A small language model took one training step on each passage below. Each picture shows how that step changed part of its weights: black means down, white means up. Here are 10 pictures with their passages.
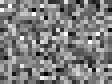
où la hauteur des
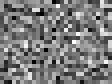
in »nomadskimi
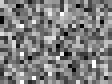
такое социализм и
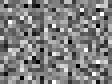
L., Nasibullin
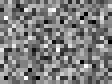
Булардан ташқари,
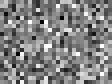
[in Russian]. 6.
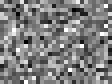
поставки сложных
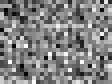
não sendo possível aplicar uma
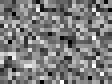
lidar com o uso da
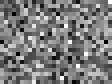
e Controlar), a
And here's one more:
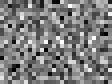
le total des utilités
